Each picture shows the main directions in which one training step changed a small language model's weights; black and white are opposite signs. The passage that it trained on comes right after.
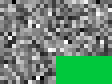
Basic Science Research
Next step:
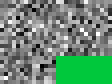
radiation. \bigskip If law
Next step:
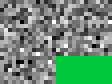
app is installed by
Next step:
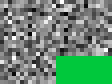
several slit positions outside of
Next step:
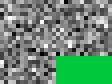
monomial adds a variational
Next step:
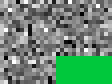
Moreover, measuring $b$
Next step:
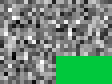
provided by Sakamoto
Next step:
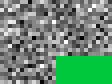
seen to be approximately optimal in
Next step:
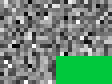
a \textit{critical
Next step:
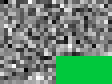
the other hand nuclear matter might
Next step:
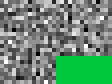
in the ring, all
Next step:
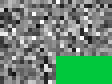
Area of the region
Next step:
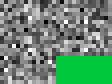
on $\tau$ for the
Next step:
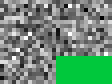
is a second series of
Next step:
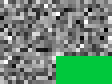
the high (low) frequency
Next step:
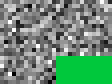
graded Hodge
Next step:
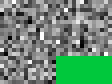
between ions and neutrals as
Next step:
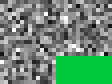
nonperturbative at higher energies.
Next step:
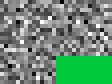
study bulk-like properties,
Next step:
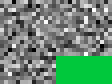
from another one with half its
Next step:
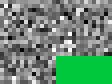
separately penalize the
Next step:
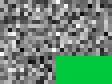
is highly non-local.
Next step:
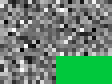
\item Participants
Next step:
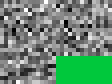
pileup would originate
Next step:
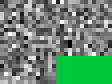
we now show that the
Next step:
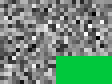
redshift of Q433 along
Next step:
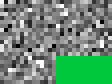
(right panel) variables for
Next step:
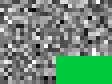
imager; it has no
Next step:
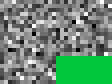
Storms and drifts
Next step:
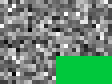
confined electrons are suppressed,
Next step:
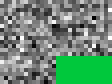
Hamiltonian is diagonal. In the
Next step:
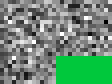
narrow linewidth of the excitation
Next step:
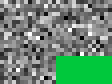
the model has a greater
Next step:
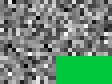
Furthermore, existing online solutions rely
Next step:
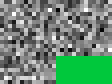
by inconsistencies
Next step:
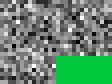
with solar activity only at
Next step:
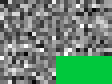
this fact does not influence the
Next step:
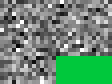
means of commutative quantities if
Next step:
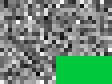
a duplication of
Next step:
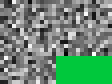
$g$ projected on
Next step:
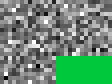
an implementation optimized for their
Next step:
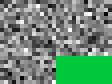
and inactive link
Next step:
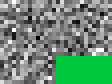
at $\rm{\Gamma}$
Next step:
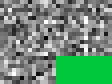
measured along the beam direction.
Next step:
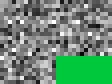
tree labeling method presented in
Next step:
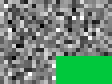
be parametrized as \bea
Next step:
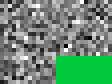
analogously, for example:
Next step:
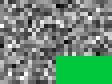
loss accelerates in stage
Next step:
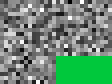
its own right. Computational
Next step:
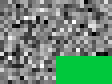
occulting bars.}
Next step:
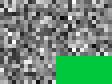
that the neutrino wave packet must
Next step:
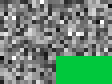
equation. Therefore hereafter we
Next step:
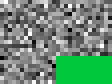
to fulfil the requirement
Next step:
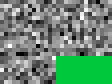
as it is, is larger
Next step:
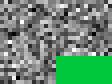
transmitting raw data to
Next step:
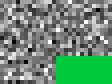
atoms in optical lattices can
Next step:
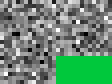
of Siena and
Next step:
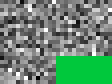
makes it difficult to determine the
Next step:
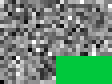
% \begin{figure}
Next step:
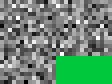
Section~5 we study the
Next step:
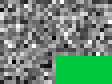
can see that there is a
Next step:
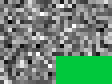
bootstrap estimates of
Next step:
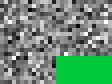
reflects in part our uncertain
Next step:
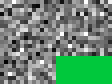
both XGBoost and
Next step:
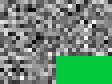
and finely resolved magnetic
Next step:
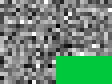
aim of the present paper is
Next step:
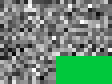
depend on the aperture size
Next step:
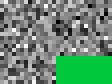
the partition function of the
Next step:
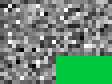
critical and immediate needs for
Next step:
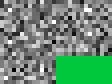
sign of mediocrity
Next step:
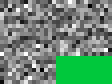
can generate a signal is of
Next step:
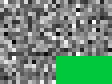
the task of exploring this
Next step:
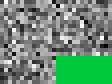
age of the young population versus
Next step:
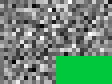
freedom. The degrees of freedom
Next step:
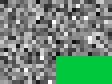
and the 95% confidence intervals
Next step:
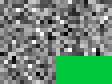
system located at $z =
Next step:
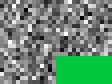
The time-domain measurements are
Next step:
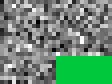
The first column represents the time
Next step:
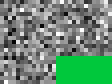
same coordinates, eq.
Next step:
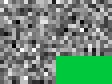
successfully overcomes the
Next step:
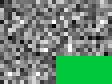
unusual energy distribution).
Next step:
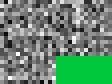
understand this mechanism more, we
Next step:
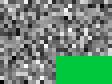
the orthogonal states of the field
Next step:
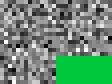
text. We recall the
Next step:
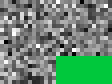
$\tilde U$ we have
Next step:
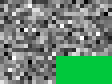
columns on decimal point
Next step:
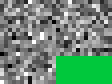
framework for the first time in
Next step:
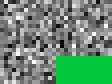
be foreseen, a
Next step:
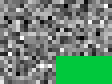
study. It should be realized
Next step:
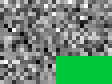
the pulse width of each computational
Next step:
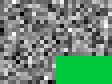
190 MHz, and harmonics
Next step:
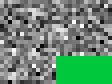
nanotube is the
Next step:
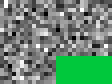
(financial sustainability
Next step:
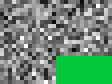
value for the Seebeck
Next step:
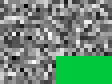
is an analogue of
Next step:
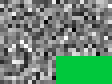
in Fig.~2. Such
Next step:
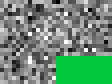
for the most widely used injection
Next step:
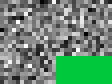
recently emerged as a
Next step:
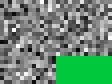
Scattering Length and
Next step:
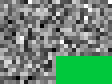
consideration as a constant shift
